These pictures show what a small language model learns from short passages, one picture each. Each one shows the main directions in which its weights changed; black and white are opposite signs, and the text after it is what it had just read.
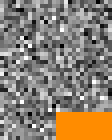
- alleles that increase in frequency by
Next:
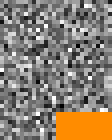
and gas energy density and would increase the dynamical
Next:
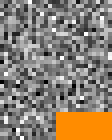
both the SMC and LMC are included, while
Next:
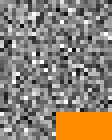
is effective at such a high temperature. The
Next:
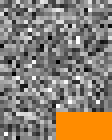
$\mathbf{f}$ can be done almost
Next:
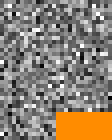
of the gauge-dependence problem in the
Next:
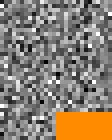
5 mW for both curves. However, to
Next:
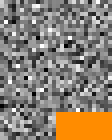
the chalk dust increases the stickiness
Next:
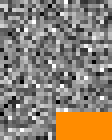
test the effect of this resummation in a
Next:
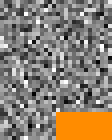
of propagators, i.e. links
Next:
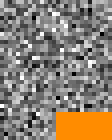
large lepton number can coexist with a
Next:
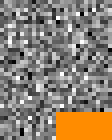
that $\cI_{\rm tot}$ is equal
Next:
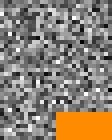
full evolution still requires interpretation in terms of the
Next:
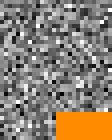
calculations as a valence electrons can lead to the
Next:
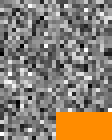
UK to reduce both within- and
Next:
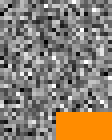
solving the eigenvalue problem \begin{equation}
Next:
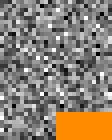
Bioinformatics has emerged and
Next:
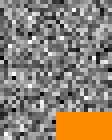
The development of the harmonization should be
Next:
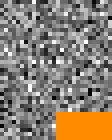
a laser threshold. This is consistent with a numerical simulation
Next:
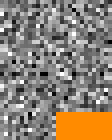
simulation results are analyzed in relation to the work of
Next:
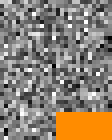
$w$. After such preliminary analysis
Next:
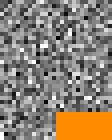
quantum information processing, localization, state transfer,
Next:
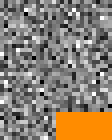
($k$). The more fascinating view
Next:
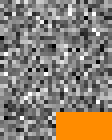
— the latter allowing for the control
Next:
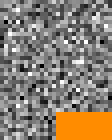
two stretching mechanisms exist in the
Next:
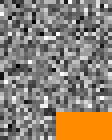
predict an insulating ground-state for transition metal
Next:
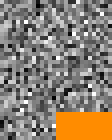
dashed lines denote the best linear fits to the results
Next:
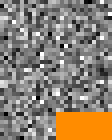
showing stronger lines than P1. We
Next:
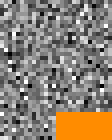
provide valuable insights into the underlying
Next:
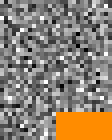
onto the information manifold do not create
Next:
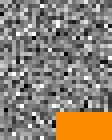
questions and answers to assess quality; and
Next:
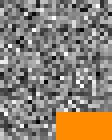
However, α-diversity is a
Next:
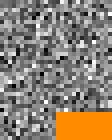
mixing scenario is $54.8$ for
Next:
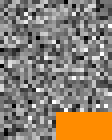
$\gamma_i \in \mathbb{Z}$
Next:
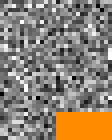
\beq T \ket{\CC} =
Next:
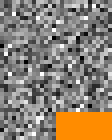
of the NBKP hierarchy
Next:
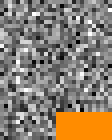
is restricted to hop along the
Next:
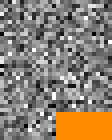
be explicit schemes. It is easy to see
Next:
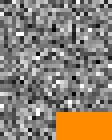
language. A book from the library of
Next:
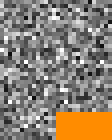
deep imaging with telescopes began
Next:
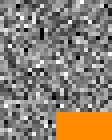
between HNL production and decay minus the same
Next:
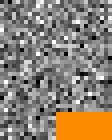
the assumption on differentiability, second-order
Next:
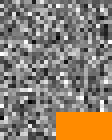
the classifier trained and tested on generated data
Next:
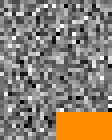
of compositional and confidence constraints \\ $V,
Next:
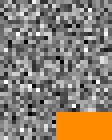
transverse projections of the beam.
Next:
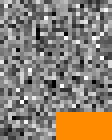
a\nearrow a^*_2,
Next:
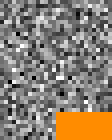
oscillations in the Co and Mo signal are very
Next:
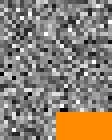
trainable network parameters to be decoupled
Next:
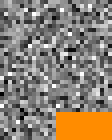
$T_K$ is the Kondo temperature
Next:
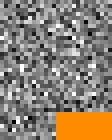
$\chi_{\mathrm{mean}}$) space,
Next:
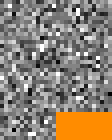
of their properties have been done because of the
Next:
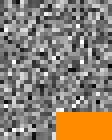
not attained when using the discontinuous
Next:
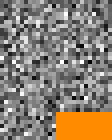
conditions, which in terms of the gauge fields reads
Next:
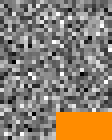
and CP, offers structured encoding for
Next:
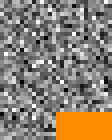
time, small scale magnetic fields are generated. The energy
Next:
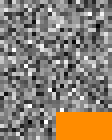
factor of a few less than the typical number that is
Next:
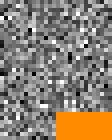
enhance interesting components and remove the ones that
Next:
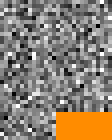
concept is discussed which would require the usage of
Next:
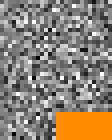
\caption{ % Averaged PDSs
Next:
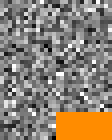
integration around the $z$ axis, it will be
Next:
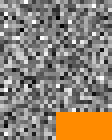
We measured the relative astrometric orbit of
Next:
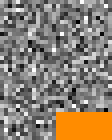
than as representative of the GMC population as a
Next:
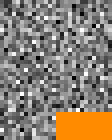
at the Indian Institute of Technology
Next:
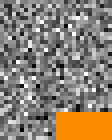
and that the most optimistic NRQCD upper
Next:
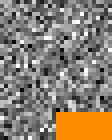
the vast combinatorics in the most general
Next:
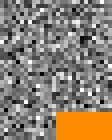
is subjected to a load torque
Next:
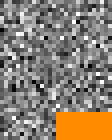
or interface, other components may be induced.
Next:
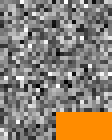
{\bfseries Decoding Procedure of
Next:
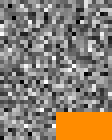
they are not always expressible in terms of
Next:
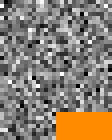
This observation contradicts the disappointment
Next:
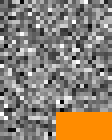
others to do so, for US
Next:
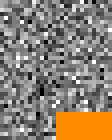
muon flux by 5-7\,orders
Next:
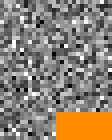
sites with at least one odd coordinate are
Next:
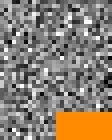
is non-trivial. However, the accuracy
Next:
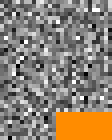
the parton model in terms of quark distributions by
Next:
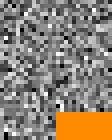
defense. ## 2. Methodology
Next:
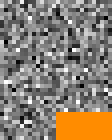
We summarize the toric code results in
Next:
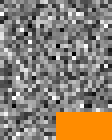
analyses (PWA), applied to the
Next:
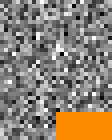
mrad for $^{39}$K and
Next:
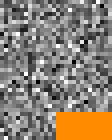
there cannot be any such anomaly if
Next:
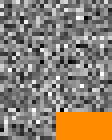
below, we consider the symmetrical situation with
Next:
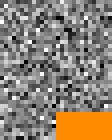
and the absorption lines with higher absorption
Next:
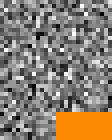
issue in more details. The momentum of a particle
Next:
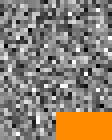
experimental output is a 2D field of integrated, scalar
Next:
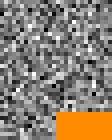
optical method for the study of this many-body
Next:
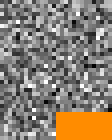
other $\alpha_i$. As we linearize
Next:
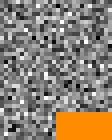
in the SIS model, i.e. a
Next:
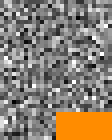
that the quality of the RSFP solution to the
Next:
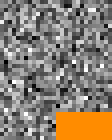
phonons (shown in red) increase as the
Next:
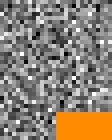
is a many-body symmetric function (for
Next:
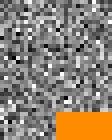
the potentials $\zeta$ and $\xi$ are
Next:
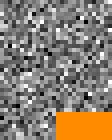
one gluon we obtain $Q(x
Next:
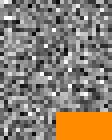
spreadsheet auditing tools such
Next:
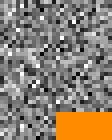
$\g$-ray flares implies the source must
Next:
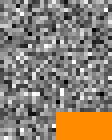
flat Euclidean space. So the
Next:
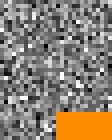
via single fluxons trapped in each CD,
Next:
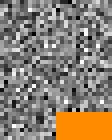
was performed using the PBE functional because it has been
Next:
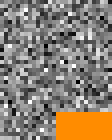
orbital polarization in the nematic phase of
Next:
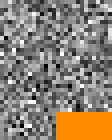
becomes strong, it leads to massive states that generate the
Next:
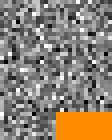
$D$-wave multipoles were calculated in
